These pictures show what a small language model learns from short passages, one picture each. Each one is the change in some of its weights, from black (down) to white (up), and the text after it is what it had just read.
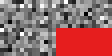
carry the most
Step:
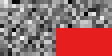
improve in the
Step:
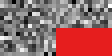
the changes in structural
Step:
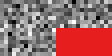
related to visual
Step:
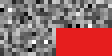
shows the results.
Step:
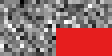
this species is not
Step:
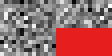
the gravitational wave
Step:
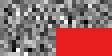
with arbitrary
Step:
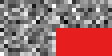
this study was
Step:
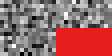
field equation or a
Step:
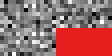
estimate conservatively as
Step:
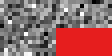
переменных —
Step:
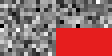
device using a
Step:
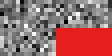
Shuning uchun
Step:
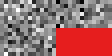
constant such that
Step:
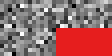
em relação à
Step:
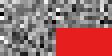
di masa
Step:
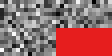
replaced by any
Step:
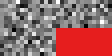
scale invariance in
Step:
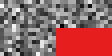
just isn't
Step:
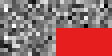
at *t*
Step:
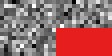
has become common in
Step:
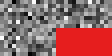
same direction. From
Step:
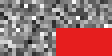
utilizando a
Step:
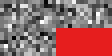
Kinder sind meist
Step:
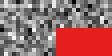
establish the accuracy of
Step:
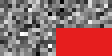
aguanta todo
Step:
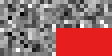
performed to stop
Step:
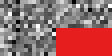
the lowest
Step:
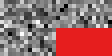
restrictions increased with
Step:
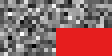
At field strengths
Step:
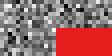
to 26 years through
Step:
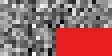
by the fraction of
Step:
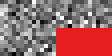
an infinite
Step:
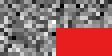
leksika v
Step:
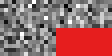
are germane
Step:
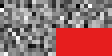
without the need of
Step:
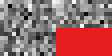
include a test to
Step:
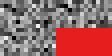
Bicknell et
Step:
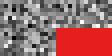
beri u
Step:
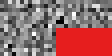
and protecting
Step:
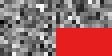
magnitude and phase of
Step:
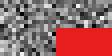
social de la
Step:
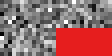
of PCOS
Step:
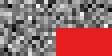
in Higher
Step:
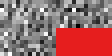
details of their orbital
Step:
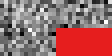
each of you.
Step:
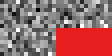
performed using a
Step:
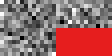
final outcome is
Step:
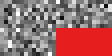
with a new
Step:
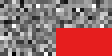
a braid
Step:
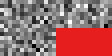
Below are
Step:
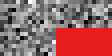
medical solution until they
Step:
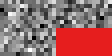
the vendors
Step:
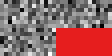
development agencies.
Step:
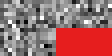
the LHC
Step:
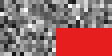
analysis, it was
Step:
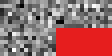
and thereby it
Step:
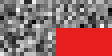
pair amplitude is obtained
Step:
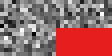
clients, whose
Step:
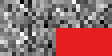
nombre des dimensions
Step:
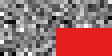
On top, differential
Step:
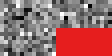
one can approximate
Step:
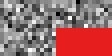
the NaI
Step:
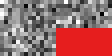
where n is about
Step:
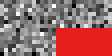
visual noise or
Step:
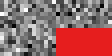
increase, error and
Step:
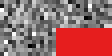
of around 70
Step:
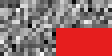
the integrated structure
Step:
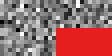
enhancing the critical
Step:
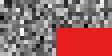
diffusive regime
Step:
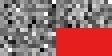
we will require larger
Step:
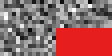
conditions that contribute to
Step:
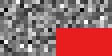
do mercado
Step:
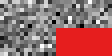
Una vez más
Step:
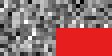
process of working towards
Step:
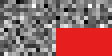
2012). According to
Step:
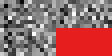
with weakly
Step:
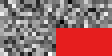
in estimation of several
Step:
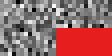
the content of character
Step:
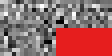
and the identification of
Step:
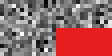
those found on
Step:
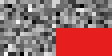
shown to be very
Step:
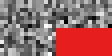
These parameters will then
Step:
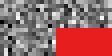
to develop computational and
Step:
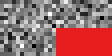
does not show any
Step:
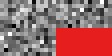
stage: we use
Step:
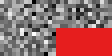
fait appel
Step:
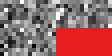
is directly associated to
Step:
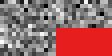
and a balanced
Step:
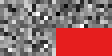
gering sehr
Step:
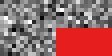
la intimidad
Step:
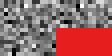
reflects how fast
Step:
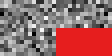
services. The
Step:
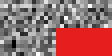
that there was more
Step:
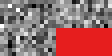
have the same characteristics
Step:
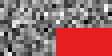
of biological system
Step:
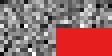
va sport
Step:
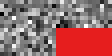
um so mehr,
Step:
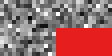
a similar physical mechanism
